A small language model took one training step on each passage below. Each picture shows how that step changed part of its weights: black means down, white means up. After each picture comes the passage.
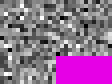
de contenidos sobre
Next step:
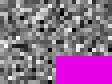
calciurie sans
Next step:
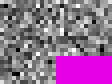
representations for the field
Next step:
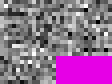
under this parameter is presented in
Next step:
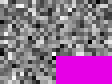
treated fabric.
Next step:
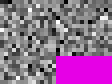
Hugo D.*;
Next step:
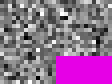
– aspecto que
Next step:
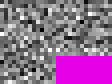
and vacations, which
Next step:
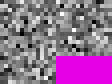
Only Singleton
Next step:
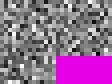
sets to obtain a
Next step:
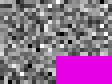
results) from Zone
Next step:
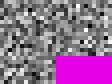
it follows exponential
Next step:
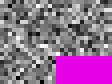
set out to assess the public
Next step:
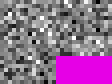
what node $i$
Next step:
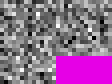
rejected at the time
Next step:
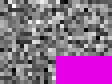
average particle size and volume
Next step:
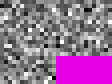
can be chosen
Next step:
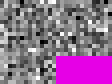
&Probability to
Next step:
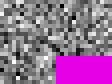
ideal measurements and $M
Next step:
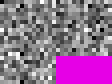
teacher motivates students to
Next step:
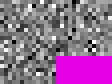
and concentrations. Figure
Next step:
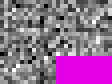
strain energy release
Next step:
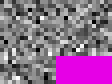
for updating the
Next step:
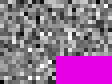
independent intervals theory): when
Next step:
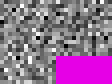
different species but identical
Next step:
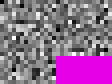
da objetividade
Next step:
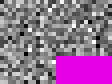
Response length across
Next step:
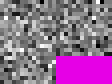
distinguish two different
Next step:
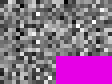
1% coverage area,
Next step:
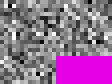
intersect the given line
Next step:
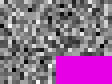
analysis of diverse data
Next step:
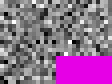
LDAs that have been
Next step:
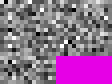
the *Letters to
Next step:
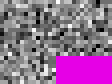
thicknesses on the
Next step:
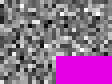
to 30 days:
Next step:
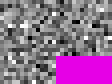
obtain an amorphous
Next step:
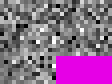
alteration model. In
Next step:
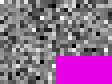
I. The calculations are
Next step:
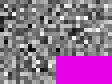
interactions. Simulations
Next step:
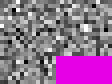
Kuhn length of the
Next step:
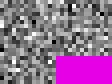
T2K, leads
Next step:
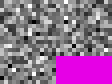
of HL gravity,
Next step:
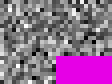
pelo Guia da
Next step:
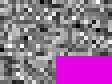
coeficiente para las
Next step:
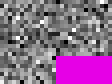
as comparing standalone
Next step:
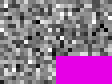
trim bank1 &
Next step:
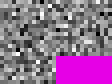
$ change within an interval of
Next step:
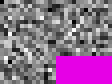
interest the community
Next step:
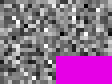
pattern from decoys show
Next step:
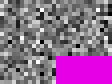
Hamiltonian $H$
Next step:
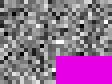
on Electronic
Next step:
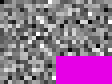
not include many different complex
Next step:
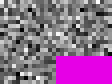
deviates strongly from
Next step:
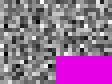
the administration of
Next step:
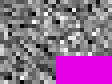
at the subcellular
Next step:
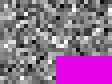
с развитием
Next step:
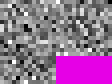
used in automotive
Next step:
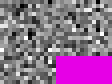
a proposta, que
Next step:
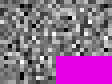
a rate, duration
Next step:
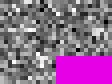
development and disturbed
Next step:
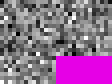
insonning amaliy
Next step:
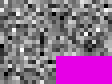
Rev. Lett.}
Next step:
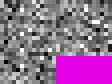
is less clear. One
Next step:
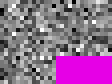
attention and resources.
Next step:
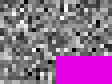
servicio de Unidad
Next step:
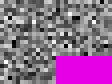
the currents will change
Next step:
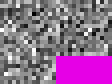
les mécanismes
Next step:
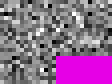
neutral Higgs couplings
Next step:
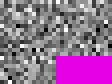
term in the square
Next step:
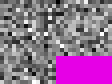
the study made it possible to
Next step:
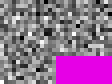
vibrational frequencies
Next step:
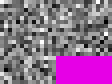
with 1 mm of
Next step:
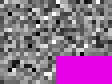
OF WORKING
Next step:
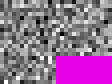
of successive evaluations performed
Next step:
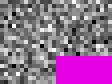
and atomic absorption
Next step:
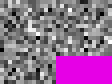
highest educational
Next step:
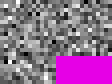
SEC. If the
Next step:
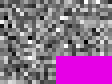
the homogenous
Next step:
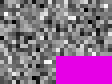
of constant field has been
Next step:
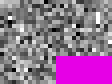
move towards the fixed
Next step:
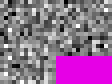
sobre la construcción de este
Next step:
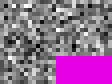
each axion is defined by
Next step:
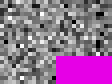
overestimation in
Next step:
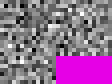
and Somova Nina
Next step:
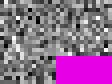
aggregating these values
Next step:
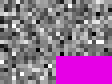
interpolation and compact
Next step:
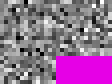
for citizen
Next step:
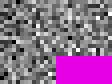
Data analysis involved content
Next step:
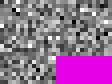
own emotional
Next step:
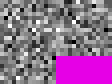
when compared to *B.
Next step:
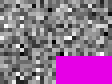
Raphtory is
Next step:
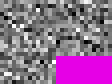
the bandwidth of current
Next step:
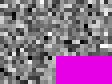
preobratala se
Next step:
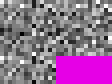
Interview Interview
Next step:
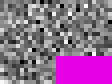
alto riporta il
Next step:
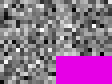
clay chips
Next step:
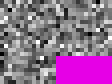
ст. 1 GG
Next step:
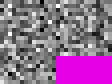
. \end{align}
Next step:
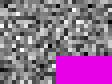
students achievement in biology
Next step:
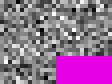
on the constriction and
